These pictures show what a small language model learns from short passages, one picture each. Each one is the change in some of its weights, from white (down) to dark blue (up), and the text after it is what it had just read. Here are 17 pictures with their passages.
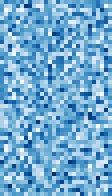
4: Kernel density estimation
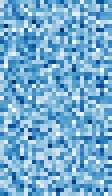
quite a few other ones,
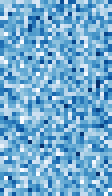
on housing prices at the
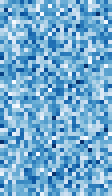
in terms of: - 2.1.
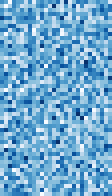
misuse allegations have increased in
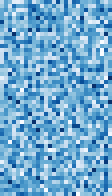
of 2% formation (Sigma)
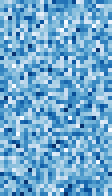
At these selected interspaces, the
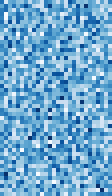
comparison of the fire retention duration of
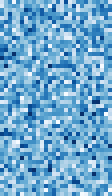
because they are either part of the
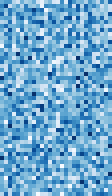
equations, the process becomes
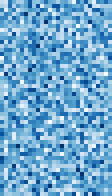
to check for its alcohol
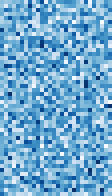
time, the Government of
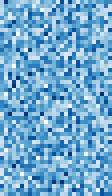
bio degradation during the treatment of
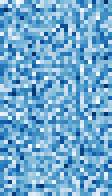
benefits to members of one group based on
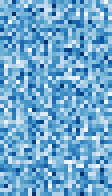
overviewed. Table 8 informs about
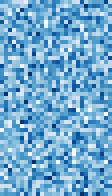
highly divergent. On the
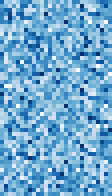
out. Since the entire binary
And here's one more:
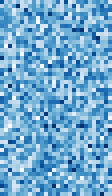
Through the results of the study, which
